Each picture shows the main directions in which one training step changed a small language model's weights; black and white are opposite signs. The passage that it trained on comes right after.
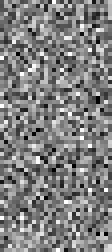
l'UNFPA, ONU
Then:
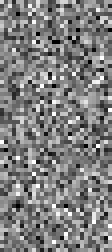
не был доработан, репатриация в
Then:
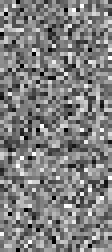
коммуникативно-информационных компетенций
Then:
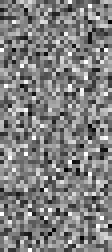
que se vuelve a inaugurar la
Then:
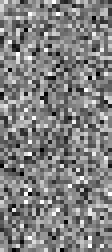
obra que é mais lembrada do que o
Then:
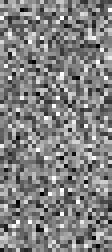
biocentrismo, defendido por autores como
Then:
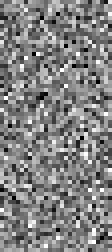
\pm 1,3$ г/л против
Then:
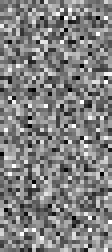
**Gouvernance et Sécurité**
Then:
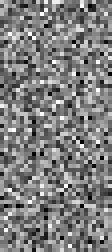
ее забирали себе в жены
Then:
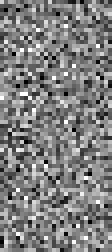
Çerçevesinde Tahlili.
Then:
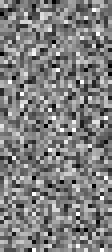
spatiale est fortement liée à
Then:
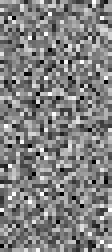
Económicas y Administración,
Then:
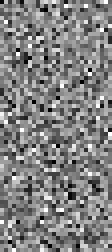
flows through the umbilical arteries
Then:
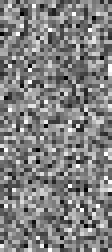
orasida ko‘p zamon o‘tib
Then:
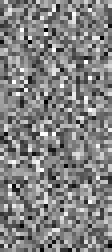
depista, analiza și identifica cele mai
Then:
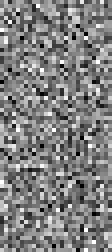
patrimônio cultural de importância significativa no caso
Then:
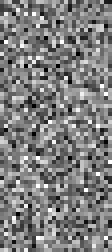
%. При переработке масел,
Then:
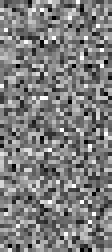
Anderson T. The Theory and Practice
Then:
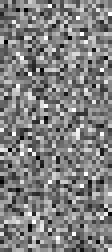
y mejorar la captación del agua
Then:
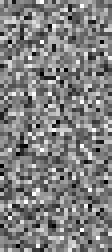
полоролевом (гендерном)
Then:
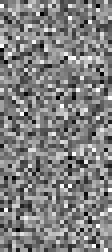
o'ziga xos davr sifatida bolalikning
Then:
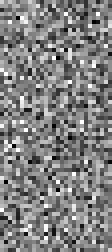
Media*, *Advertising
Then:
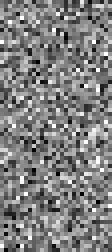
par ses organismes ou aussi par des associations
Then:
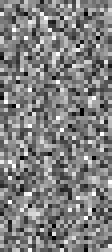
bajarishi uchun ega bo'lishi kerak
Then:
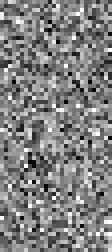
10 yilgacha davom etadi va birinchi
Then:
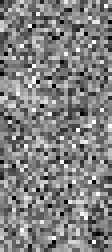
Bundan ko‘rinib turibdike
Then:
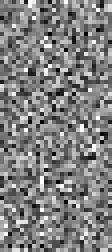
inquebrantable de las culturas
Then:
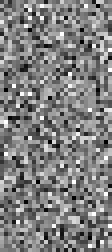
Open fair. Urban planning.
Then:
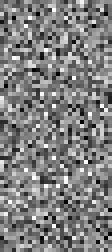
исследования. В Казахстане наиболее
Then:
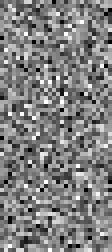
metodologiyaning muhim jihatlarini belgilashda bilim
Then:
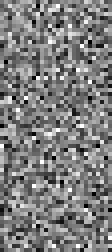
продукта при хранении. Особенно
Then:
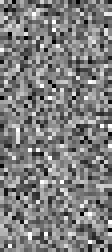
с замещением ионов в
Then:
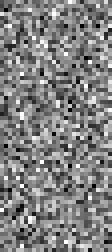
hubungan antara status ekonomi
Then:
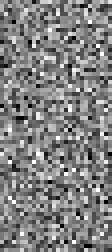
THE PROCESS DERBISHEVA
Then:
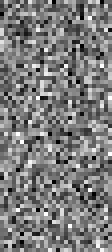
vazifalarimizning muhim yo‘nalishlarini belgilab
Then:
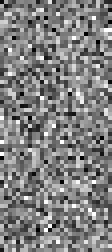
halqaro shartnomalarga qo'shilishga
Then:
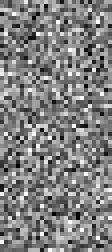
quanto pelo declínio dos seus resultados, nos
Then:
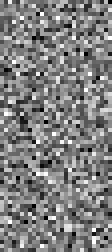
itu, tulisan-tulisan
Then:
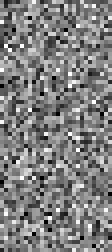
el primer componente en contactar de forma
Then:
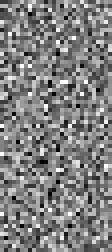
a tales registros se va aperturando
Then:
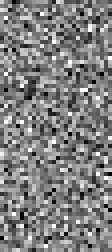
Наука и Просвещение, 2022.
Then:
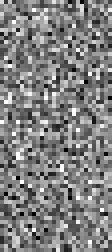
Shunga binoan energiya sarflash
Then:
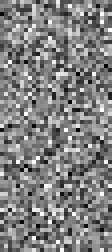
письма, досліджувалася в
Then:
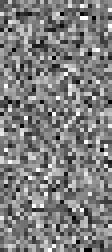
bisa berpengaruh terhadap sifat yang
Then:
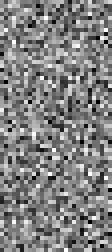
gesagt, dass die Unterrichtsziele
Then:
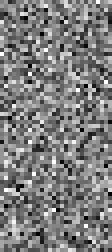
joyda yer osti suvlarining yaqin
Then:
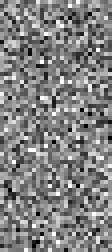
revisão bibliográfica, haja vista que
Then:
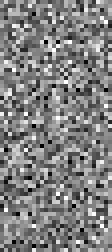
uma maquete que proporcionou maior
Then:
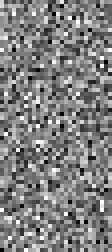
STUDENTS’ SKILLS
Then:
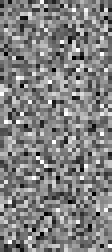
nevrologik kasalliklar". Toshkent
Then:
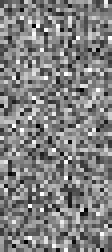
національний педагогічний університет
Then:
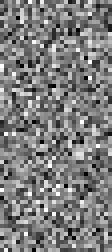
тематик поддерживаемых исследований
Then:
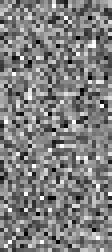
условиями спроса и предложения рабочей
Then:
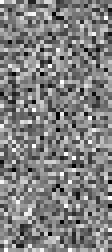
medieval moderno*. Editorial Fondo
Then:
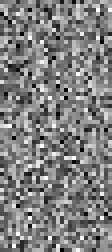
Juan Carlos Astudillo Sarmiento
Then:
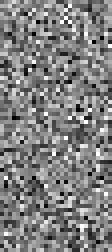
uma profundidade de 111 cm sobre o
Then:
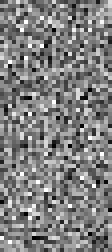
turli hajmdagi shaharlar mavjud.
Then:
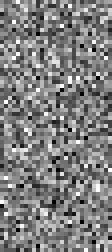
завдань рівневі підготовленості
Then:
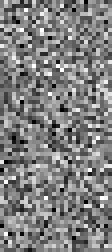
yolu var: - 1) səhv
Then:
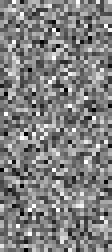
переводах «Бабурнаме»,
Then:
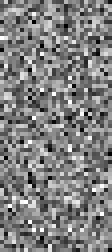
content of physical clay,
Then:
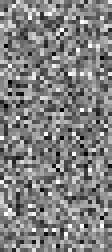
De même certains clients préfèrent ces
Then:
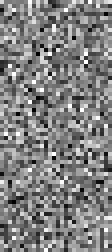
нее. Также корреляционная
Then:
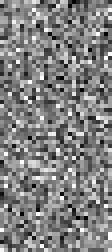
o'zining turg'unligi munosabati
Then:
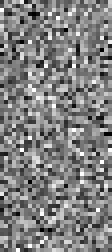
growth of the small and medium
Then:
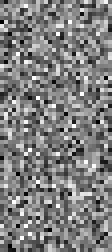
estrutura burocrática, atrasada
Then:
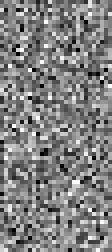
якої є визначення мотивів навчання
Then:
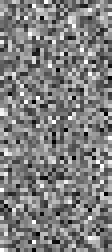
critérios clínicos de diagnóstico
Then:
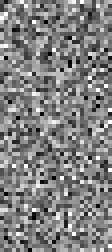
М. РИЛЬСЬКИЙ,
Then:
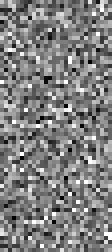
Elbise-i Hümeyun
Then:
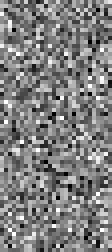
و (۳) استفاده از
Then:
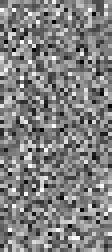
usı másele boyınsha
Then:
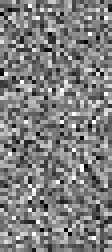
of the Donetsk National University.
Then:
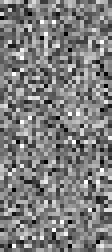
podem ajudar o jovem a
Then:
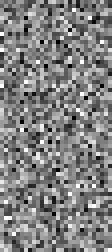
и заключительном фоновом
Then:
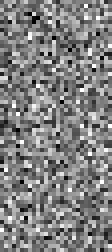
meio para a ² SERPRO,
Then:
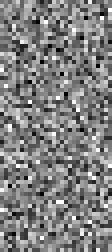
pasajeros quedan desesperados por un
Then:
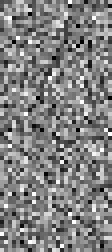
og'ir jinoyat sodir
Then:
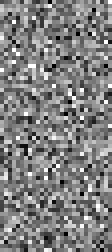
Антитетика добра і зла у
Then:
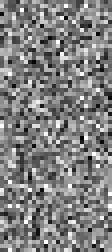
bien modificada. En concreto, como
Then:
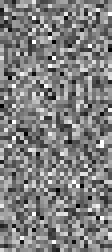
aholi farovonligini oshiruvchi samarali davlat
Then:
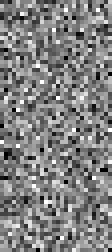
meses). Devido a sua longa
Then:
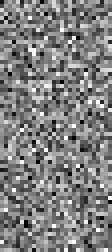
OF SCIENCE AND LEARNING
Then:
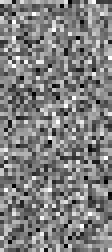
превращения в операционные планы
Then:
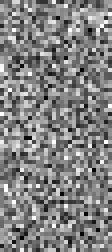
проявляют инициативу. На
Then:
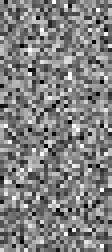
que cayó sobre estos pueblos y
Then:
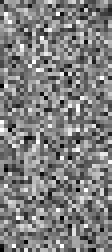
3. "Xalqaro tadqiqotlarda
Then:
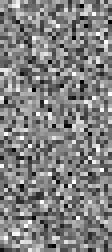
hipotesis. Hasil penelitian yang
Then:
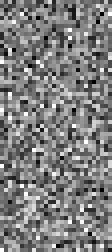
kitapxanlar ushın úlken
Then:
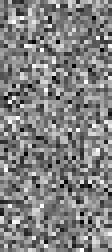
pendidikan, Menganalisis
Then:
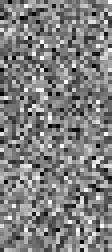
mastery of the environment. The
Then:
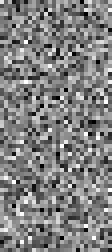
VI. HANDEL Accounting
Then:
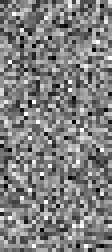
бир бор намон қилади.
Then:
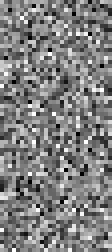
Jiménez AsoVEM,
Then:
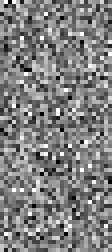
=65. Berdasarkan dari tabel
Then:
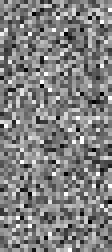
soluvchi institutdir. Ayniy
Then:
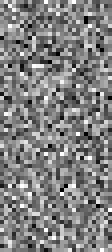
heute vor allem die für die ganze
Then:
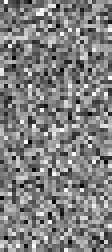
в виде точного знания себя,
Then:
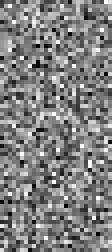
profesor. UPV/EHU.
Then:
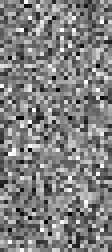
является основным патогенетическим
